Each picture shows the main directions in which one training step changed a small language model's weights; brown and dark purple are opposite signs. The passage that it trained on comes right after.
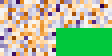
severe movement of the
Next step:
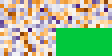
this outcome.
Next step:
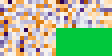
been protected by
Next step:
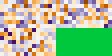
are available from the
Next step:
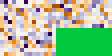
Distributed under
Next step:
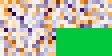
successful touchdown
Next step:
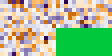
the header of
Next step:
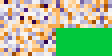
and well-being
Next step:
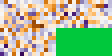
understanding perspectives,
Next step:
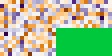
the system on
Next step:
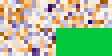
translucent membrane
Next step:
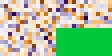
Formula Calculated
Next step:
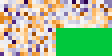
context. Hence,
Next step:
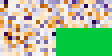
coping involves
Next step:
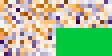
responsibility within family relationships
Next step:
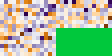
civil relations. In
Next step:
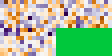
of interviews, carried
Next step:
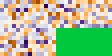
In this section,
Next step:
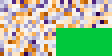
From the difference between
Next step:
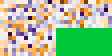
grown edible
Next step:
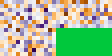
outcomes. Therefore,
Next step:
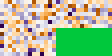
have been made to
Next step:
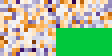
they found a higher
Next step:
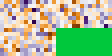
of alumina
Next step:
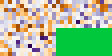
other macro indicators such
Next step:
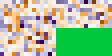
and drought.
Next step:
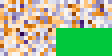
the content. When
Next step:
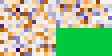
composite indicator. A
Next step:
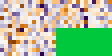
career development.
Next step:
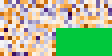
be adequately taken
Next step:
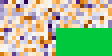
– *Step
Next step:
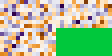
expeditions of
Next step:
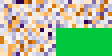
between surface temperature and
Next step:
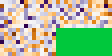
data have been published
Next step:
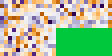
to measure the
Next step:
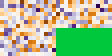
different types of
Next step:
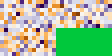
improvement in sensitivity and
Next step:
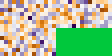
removed from the
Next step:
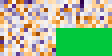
where delayed presentation
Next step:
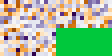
responsible for the
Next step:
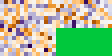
of polymer
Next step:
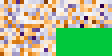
knowledge, created
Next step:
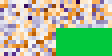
coloration in the
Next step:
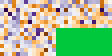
15]. At this
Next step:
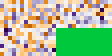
the potential of
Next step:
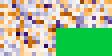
and then removed.
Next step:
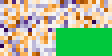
of Temperature for
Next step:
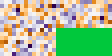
and since then it
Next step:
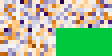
clinical course of
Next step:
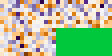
related to wide areas
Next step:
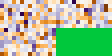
random error. Because
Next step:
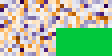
data with an application
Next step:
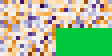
of the research is
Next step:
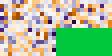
to transfer the force
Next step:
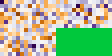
create a space free
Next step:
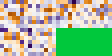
from $p
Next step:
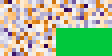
B A B A
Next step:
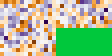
and vegetables in
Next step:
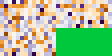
at the beginning of
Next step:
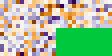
at a sufficient level
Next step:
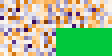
photo to the
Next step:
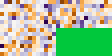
of Pharm.
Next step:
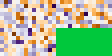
DISCUSSION The present
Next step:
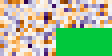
of R and
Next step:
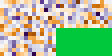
in the sky
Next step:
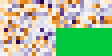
for impartation
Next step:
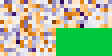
chart showing correlation
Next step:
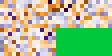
Other participants can
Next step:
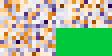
creativity was the
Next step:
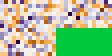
of susceptibility
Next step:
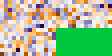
analyze the nature of
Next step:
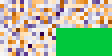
the fungus
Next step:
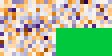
it is affected by
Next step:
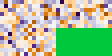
were calculated from
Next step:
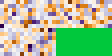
two adjacent
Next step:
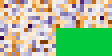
and an additional 22
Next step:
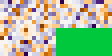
sometimes enjoy
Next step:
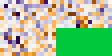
crude extract showed
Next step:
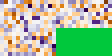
has five scale
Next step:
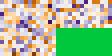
are the second base
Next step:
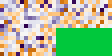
data is significant at
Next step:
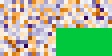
the development of the
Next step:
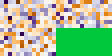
even cultural values.
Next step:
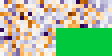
powered via the
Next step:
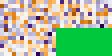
the unchanged
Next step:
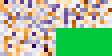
rapid strength loss after
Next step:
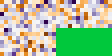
corresponding places of the
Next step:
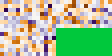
subscribes to
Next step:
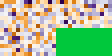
It has also been
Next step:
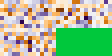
Low Moderate
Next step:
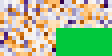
quantities of
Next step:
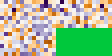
comprises the ease
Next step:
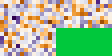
in traditional medicine
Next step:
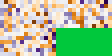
This can be
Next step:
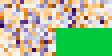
of effective and targeted
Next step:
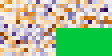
a geodesic
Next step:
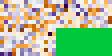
digital processes,
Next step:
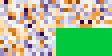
non zero demand
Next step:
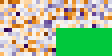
Professor of
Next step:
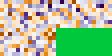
When a business process
